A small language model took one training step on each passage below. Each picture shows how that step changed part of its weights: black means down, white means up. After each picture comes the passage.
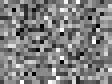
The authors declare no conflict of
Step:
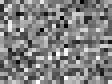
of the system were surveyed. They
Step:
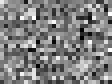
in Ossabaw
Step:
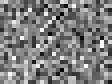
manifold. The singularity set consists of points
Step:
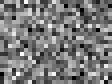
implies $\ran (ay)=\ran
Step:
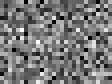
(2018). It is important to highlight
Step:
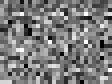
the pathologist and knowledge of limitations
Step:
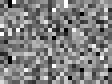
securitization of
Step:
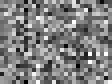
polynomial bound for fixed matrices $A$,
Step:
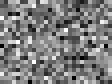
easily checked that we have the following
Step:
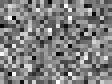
\geq 0 && \forall
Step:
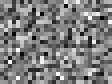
{\bf Acknowledgments:} This
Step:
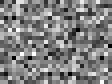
same environment at 4.17 cm.
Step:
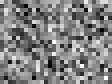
employs software pipelines that
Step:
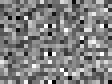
Parameters Values Environment
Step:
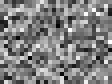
were washed 3 × 10 min
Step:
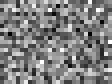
vector not lying on any proper face
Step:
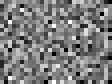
change, scale efficiency change and total factor
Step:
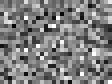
Conference, vol. 3038
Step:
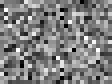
of this study was to assess the effect
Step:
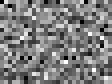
result also extends the result by K.
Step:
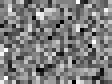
\end{equation} \indent There
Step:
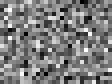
of the electric arc. In this
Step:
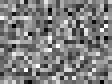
largely dominated by differential and integral
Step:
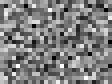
such that $$ \delta^2 =
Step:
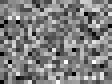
1 \quad{\rm et}\quad
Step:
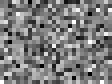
his mind and lips.
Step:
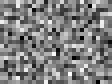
binary law on the manifold $M,$
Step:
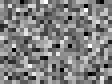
formulated as follows: a class in
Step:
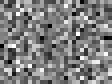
programme performance for the Public
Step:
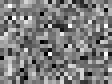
losses of thermal bridges
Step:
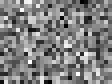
of traction or compression. The
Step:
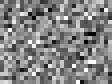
group A where transseptal
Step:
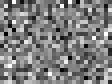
of mathematization which are radically
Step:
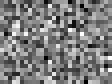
special disjoint neighborhoods of little
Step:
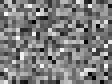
grids become cleaner over
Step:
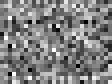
Large B-Cell
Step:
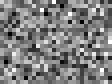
wavelengths in size. The
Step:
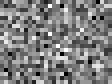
utilizing hard copies.
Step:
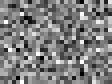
a decomposition of ``free energy into
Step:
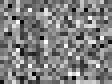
identity component of the center. The restriction
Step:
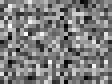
of the use of electronic medical
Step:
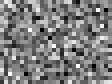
K(F \times I)$, we
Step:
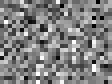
a module morphism. Replacing this
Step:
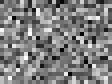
well as joining dissemination forces into
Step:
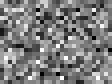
and was approved by the University
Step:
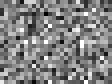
to dietary pattern, majority
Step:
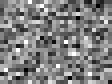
be the disjoint union of all
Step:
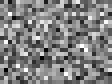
trace monoid has a TLF
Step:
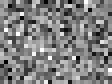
not a messianic title at
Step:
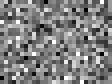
unique solution of the ode $$
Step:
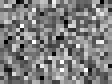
optimal insulin bolus curve
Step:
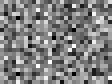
there are only finitely many different
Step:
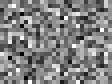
for a model-based simulation can be
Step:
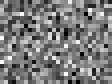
the perspective of qualifications
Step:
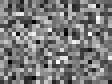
the use of modern quench
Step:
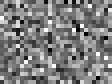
two closely spaced presynaptic
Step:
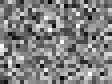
$\ti \nu$ is a set
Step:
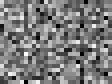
the coming years. Secondly,
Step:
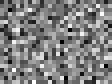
which is both subjectively sufficient,
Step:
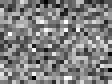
adaptive strategies, the strategy as used
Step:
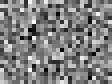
annual amount of CO₂ emissions
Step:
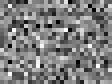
biochemical components are available),
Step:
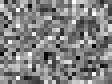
following result. \begin{theorem}
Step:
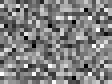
inside set-builders. This
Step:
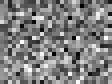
what is called performance (work
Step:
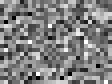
to some skills which are vital in
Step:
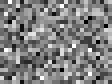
OFILI 80 Fatima
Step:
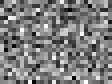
$A$ and the coordinates of
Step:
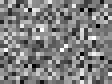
retrospective study included 25 patients
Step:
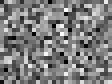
$Y$ is normalized such that
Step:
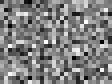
of the Mentalist's
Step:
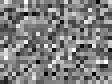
pH 4.5. After
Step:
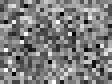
a certain location when compared to other
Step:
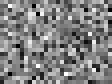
Blond (2024) there are
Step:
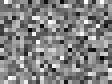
carried out the ethical process in a
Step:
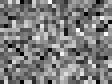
Asia's thriving
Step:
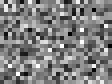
from invertible matrices, and consider arbitrary matrices
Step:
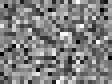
\textbf{Corollary 1.} {\it
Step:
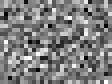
[13], and Clementine
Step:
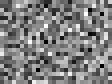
development and transition (Walton,
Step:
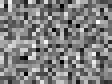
concomitant with degenerative
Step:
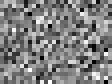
Technology, Sylhet
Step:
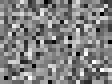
very little digital technology due to a lack
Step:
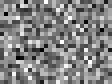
main theorem} Let $M$ be
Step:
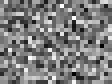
the edges around each singular crossing is
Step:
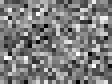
(or salinity) and initial
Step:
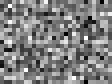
difference in the mean performance scores of students
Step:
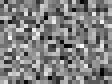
The effect is in us! If one
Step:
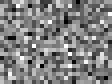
depending on the discretization or the
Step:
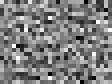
by the varying amplitude sequences in
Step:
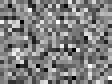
points QAM scheme with 2×2
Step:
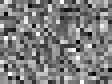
$w,w'$ belong to the
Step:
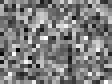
can determine an upper bound on the length
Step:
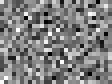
duplicates were removed.
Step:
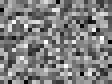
in the current global health context. While
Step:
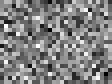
emerging high speed computing platform for real
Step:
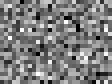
applications like self-driving
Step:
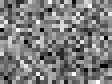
\slash (l+j)^\tau
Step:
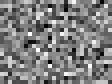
negative. Queer character is represented
